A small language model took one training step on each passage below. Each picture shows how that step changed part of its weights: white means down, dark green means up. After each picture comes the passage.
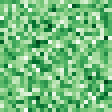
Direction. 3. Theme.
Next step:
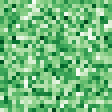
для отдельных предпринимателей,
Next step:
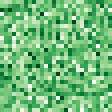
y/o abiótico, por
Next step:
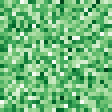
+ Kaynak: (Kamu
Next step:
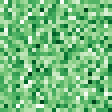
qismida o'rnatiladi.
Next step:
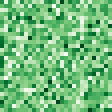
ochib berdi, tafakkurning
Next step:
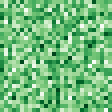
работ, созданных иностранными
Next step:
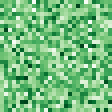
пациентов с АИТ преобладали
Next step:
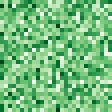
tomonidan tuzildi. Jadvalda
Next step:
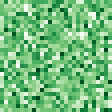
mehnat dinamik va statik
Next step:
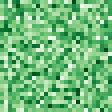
savodsiz sifatida ham ta'riflash
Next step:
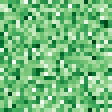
моддалар қўшилади. Табиий
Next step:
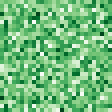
тарбия йўналиши талабаларида
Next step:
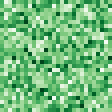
Penteadó no ano de
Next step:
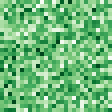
(Misr, Bobil,
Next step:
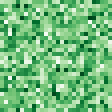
суб'єкти неформальної
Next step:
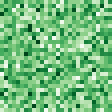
soils of the Elbe river
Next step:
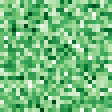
etib kelgan. Xalqimiz
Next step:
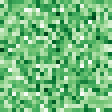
учун мадраса талабалари
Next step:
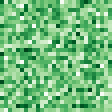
a data comemorativa do nascimento de
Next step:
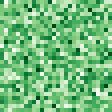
of postoperative results from a
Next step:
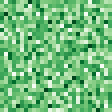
sobreposta dos diferentes documentos, o que
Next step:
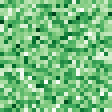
по 2007 г. число исследователей
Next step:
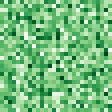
tafakkuridagi mehnat va
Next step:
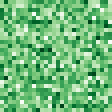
bilincine varmalarını simgeleyen
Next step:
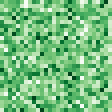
ijtimoiy solishtirish kontekstida
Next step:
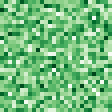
Precisión Capacidad de precisión
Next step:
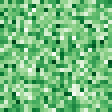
belanja daerahnya. Besarnya hasil
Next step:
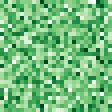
se escabulle de a poco para
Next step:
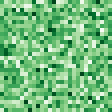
dibatalkan. Sebagaimana
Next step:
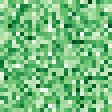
huzuridagi Davlat boshqaruvi
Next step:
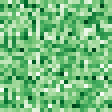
que os do grupo controle, de T1 para
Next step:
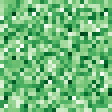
texnologiyalarni qo'llash" nomli
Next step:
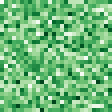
ederler. Secâvendî'nin
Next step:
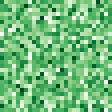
práticas, como aconteceu
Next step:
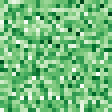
davom ettirishlari, o‘rganishdan
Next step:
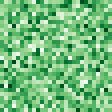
va vegetativ belgilar rivojlanishi bilan
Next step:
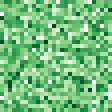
financière, contrôleur de gestion,
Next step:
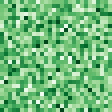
уровне владения вторым языком
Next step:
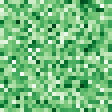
que questionam e revelam as
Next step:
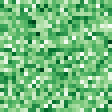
что основой для смысловой
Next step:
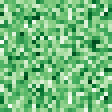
ўз ичига олган электрон почта
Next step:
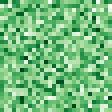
ta'limning umumiy maqsadi bolaning jismoniy
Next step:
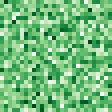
Донбасс в советские годы
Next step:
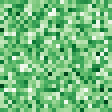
DISCUSSÃO A análise comparativa
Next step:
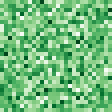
Boborahim Mashrabning hayoti
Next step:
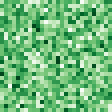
bog'liq muammolarni hal qilishda foydalanish mumkin
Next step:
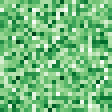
Datenformate & Datenqualität
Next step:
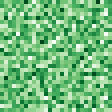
reunindo estudos já existentes sobre o
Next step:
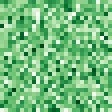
as sem o brinquedo é um
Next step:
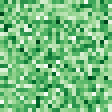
što ima cilj da ih
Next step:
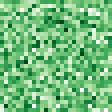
қуйидаги услубларда олиб
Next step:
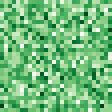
mengandalkan buku
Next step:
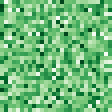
qaytsun* yuzaki
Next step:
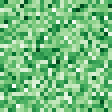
Bu tajribada olinga tovush
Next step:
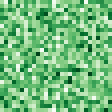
Приведен Единый перечень с
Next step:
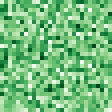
la Sostenibilidad desarrollado por la
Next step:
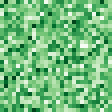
yang tercuci.; Namun,
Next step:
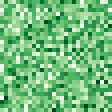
Aventa, como escopo, a
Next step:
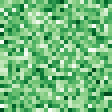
ditas reais, permitindo assim,
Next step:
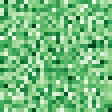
nuevamente no hay nada que ver, o
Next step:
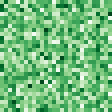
M, B. Muñoz, S,
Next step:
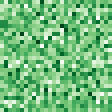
rules and laws of their use are
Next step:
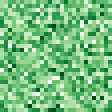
политики центрального банка
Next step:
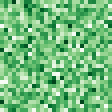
agentligi hodimlari ishsiz
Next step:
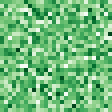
pode ser considerado um dos sistemas de
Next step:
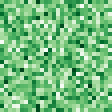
доступ до інтернету з
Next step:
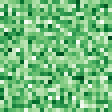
tem segurança, Tranca Rua,
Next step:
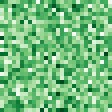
de la UBA. Becaria
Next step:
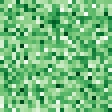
iqtisodiy nizom hamda me'yorlarni zamonaviy
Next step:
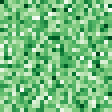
Seu método é pautado no
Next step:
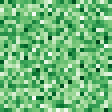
nodon, bu dardni
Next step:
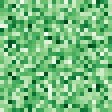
م harfinin dammesi ile de
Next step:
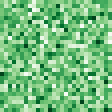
сифат кўрсаткичлари
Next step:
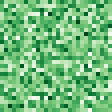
tekǵana shañaraq
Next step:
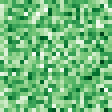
la conversación que tuvo con el
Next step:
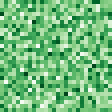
удовлетворение туристических
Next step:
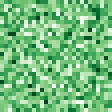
педагогічної освіти,
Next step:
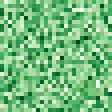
VO-Mitgliedschaft wird
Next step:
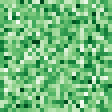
da Saúde**. Secretaria de Políticas
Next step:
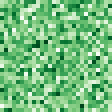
personalități ale domeniului:
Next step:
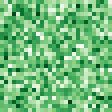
de una filosofía crítica de la
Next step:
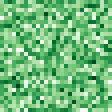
отрасли. Кроме того,
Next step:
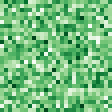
Ergashevich FORECASTING AND
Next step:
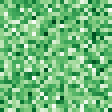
population. En parallèle, des
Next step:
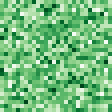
importancia de analizar el componente político
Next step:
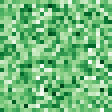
socioéconomique réalisé par
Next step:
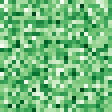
partage de contenus visuels.
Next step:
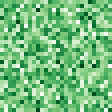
o Desenvolvimento, realizada em
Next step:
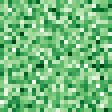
de practica studenteasca coordonand
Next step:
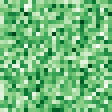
o‘quvchilarning bo‘sh vaqti
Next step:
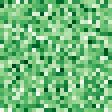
precedentes del aprendizaje, adaptando los
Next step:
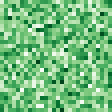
по следующим признакам:
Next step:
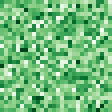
de exercício físico. A
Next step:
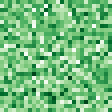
Земли более чем на 2°C
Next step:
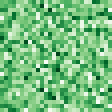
духовные ценности региона.
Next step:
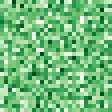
con el italiano, a la
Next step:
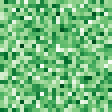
können. Auf Grundlage des nach den
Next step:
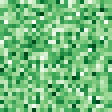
qilgan holdagina diplomatik
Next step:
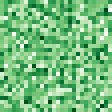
opgesteld. De verschillen in
